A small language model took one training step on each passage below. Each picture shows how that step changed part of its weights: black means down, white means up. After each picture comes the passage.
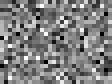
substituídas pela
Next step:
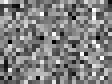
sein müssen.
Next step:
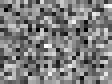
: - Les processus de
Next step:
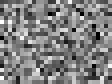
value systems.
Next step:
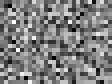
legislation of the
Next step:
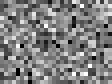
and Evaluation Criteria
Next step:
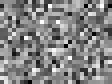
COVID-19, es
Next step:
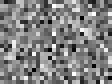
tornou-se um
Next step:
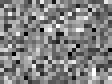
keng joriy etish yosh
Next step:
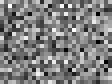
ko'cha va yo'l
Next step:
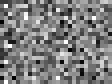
et de partager la
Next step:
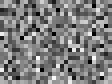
ikut berputar
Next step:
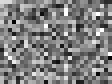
so'rilish darajasi
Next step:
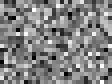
tego tytułu
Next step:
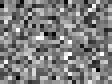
darajasi. Muayyan
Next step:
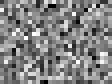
практику так званого
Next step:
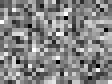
de frecuencia de las
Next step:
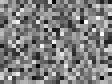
uma sessão via
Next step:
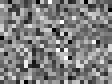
un currículo
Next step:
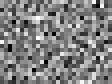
олиб келади.
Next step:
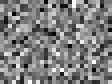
Communication*, 15
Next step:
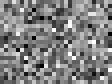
mempunyai hak
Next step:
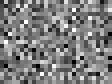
treatment in patients
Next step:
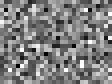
в которых использование
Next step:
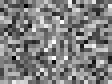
изоморфные и
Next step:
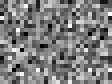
Mit Fokus auf
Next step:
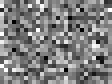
va ularning ta'sirini
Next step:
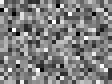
menos que nombrando a
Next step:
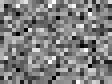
of conversion, and
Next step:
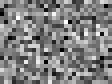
напряжения у
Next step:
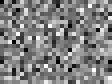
Han BİLSEM
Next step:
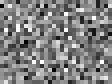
который исторически
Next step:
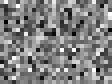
dalam keluarganya.
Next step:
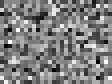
из специфических
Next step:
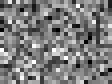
аналіз просторових
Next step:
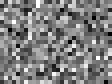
Entitas Mikro,
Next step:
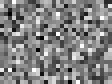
well as Tractor
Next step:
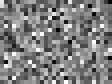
Qanı qızbay
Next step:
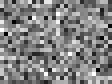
insanın hayatta
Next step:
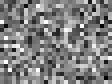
kontüzyon ve
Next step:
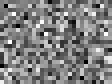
discussão dos resultados, e
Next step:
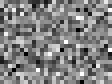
Peptidases and
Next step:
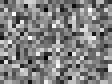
que el consejo de
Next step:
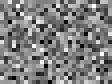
investitsiyalar etishmasligi,
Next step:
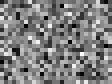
discusses the role and
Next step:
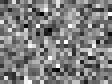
governança que
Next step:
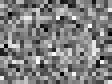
dos resultados das coletas das
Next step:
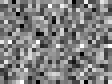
education and research,
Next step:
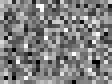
hasil statistic antara
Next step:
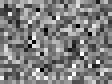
birinchi yarmi)
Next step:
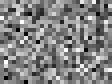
Бормотов //
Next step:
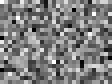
personas una desventaja
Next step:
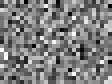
Economics, Senior
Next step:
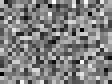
of plasty of the
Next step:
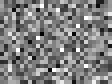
que l'attribution
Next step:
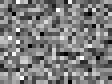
in acute ischemic
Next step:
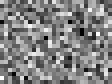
формирования туристского
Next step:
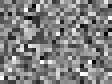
в XXI веке,
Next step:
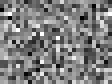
de enfermagem,
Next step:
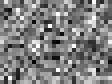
erisken jillardan
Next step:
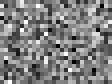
atau semu - h.
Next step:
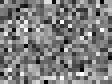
des Rohmaterials über
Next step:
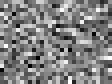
alors que les femmes
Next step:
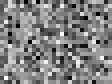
topmadim, baridan
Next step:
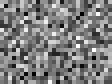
tesis. En el caso
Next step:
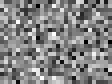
zonasi 3. chala
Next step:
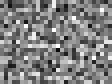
Как и многие
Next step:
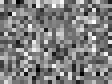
(K1), akıllı
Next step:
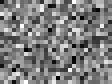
Entfernung (20
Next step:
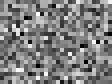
alohida e'tibor
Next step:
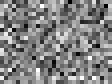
t$ Volume rongga
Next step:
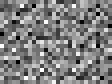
the effectiveness of
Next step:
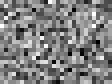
ihren Standorten
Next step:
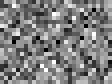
Turobjonning qalami
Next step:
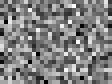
При обнаружение
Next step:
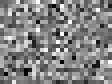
un prodotto del sistema.
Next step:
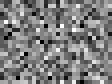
yilda qabul qilingan
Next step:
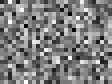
& De Vries,
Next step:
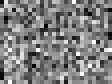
minha única vida,
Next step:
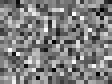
bardzo podobnych
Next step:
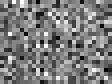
exposición en comparación con
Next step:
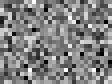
terapêutico não está
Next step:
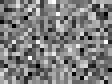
fundamental differences in
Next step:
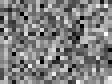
Series Models,
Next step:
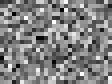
S. A. A new
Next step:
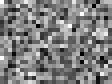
чтобы они
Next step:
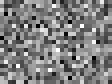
rivojlantirish imkonini beradi.
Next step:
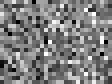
grupo y del tiempo
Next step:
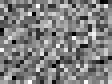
Tema 7: Redes
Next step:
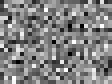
todo pronóstico,
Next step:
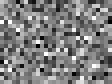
elkaar versterken.
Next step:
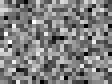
com o Estado, e a
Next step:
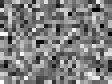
4. O'zbekiston Respublikasi
